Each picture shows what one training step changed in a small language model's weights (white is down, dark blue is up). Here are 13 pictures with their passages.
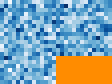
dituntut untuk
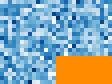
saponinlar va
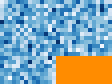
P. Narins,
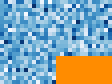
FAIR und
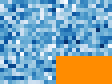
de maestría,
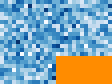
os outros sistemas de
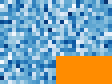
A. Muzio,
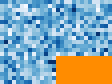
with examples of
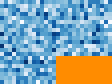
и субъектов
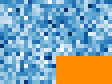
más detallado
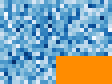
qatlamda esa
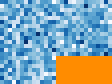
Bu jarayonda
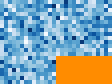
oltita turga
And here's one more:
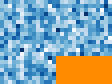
a grain of
